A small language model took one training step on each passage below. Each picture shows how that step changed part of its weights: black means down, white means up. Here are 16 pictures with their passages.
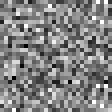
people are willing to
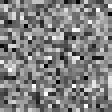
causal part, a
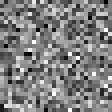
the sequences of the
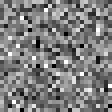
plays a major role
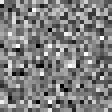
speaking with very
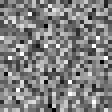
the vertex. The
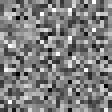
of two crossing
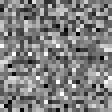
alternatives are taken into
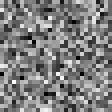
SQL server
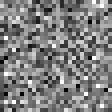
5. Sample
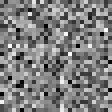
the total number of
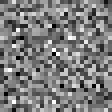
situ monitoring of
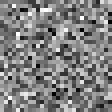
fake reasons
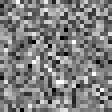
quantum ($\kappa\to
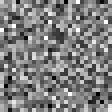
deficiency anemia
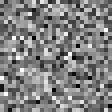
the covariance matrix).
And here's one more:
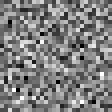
path length variations
